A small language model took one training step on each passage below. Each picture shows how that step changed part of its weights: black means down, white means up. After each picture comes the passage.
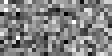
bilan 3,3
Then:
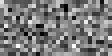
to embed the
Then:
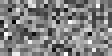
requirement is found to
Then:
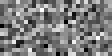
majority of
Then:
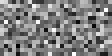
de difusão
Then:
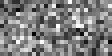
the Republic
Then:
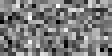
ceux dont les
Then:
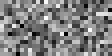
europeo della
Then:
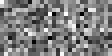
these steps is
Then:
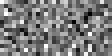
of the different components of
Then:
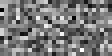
both the ordinary
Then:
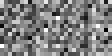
НДС к
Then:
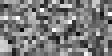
realism stronger than
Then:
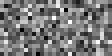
also the improvement
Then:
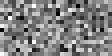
escolinha de
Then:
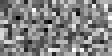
and $\dot M$
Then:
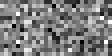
quantum repreater,
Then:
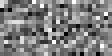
that a field with
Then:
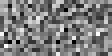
turizmi uchun
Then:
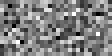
expands with
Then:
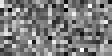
thus focus on the
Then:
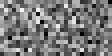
by the JSP.
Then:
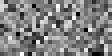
Abu Nasr
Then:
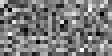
response across the full
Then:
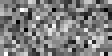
spre sine.
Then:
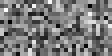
en columnas
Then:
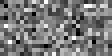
are few legal
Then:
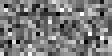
di berbagai
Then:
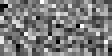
thermodynamic limit
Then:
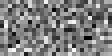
method is applied to
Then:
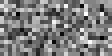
the two, until
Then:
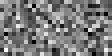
DD binary evolution
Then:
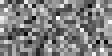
the inner edge
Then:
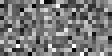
para assegurar
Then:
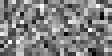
Simulation parameters**
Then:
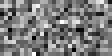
implies that the magnetic
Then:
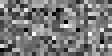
з виконанням
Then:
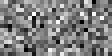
Schulz and
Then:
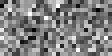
corte e do
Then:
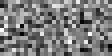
extracting methods and
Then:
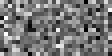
Science Journal of
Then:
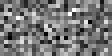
or in connection with
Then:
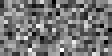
por tDCS
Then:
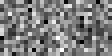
os artigos e
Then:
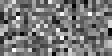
magnetic activity also
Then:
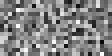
originates from the
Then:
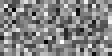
for $v$ up
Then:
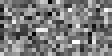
In linear approximation the
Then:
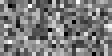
da so bile v
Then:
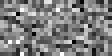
walls, and
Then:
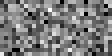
Intertrust 41
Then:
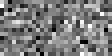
because several good
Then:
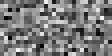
it with the previous,
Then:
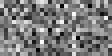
учений о
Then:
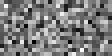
as a function of the
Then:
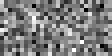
formas en que los
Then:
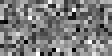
bilan ko'p
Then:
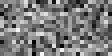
the short distance
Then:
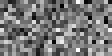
the outcome of
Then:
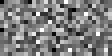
simplex method
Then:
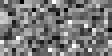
stronger or weaker
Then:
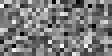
fields. In the
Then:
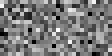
в научные
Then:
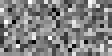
This is similar to
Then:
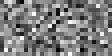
experimental measurements of decay
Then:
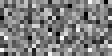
онг ва
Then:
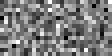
by being granted
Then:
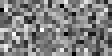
e seus derivados
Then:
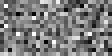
the convex sum
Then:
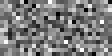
for the kinetic
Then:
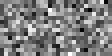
is no strong dependence of
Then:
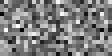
of Wigner
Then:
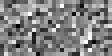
zullen worden
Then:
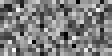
to barrier
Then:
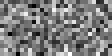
e detalhada
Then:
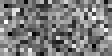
etildi. Bu
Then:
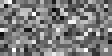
an experimental design.
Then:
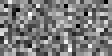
del simple paso
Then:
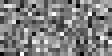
turbulent than
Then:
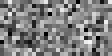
, le FMI
